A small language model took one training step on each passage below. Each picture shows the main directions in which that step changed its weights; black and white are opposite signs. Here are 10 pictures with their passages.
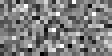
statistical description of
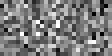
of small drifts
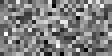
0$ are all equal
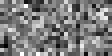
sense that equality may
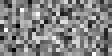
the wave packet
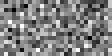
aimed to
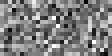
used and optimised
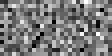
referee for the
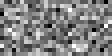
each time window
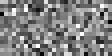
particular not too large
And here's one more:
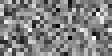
the critical behaviour like
